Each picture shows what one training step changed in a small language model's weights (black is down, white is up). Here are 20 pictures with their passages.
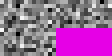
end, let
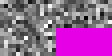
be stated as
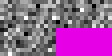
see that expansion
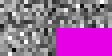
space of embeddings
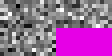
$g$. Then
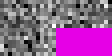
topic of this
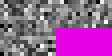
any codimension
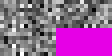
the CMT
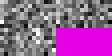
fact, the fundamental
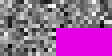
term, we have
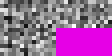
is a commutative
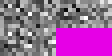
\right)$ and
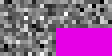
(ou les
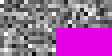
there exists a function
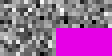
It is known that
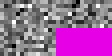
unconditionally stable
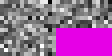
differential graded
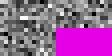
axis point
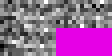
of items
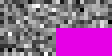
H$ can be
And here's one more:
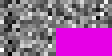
\rangle +
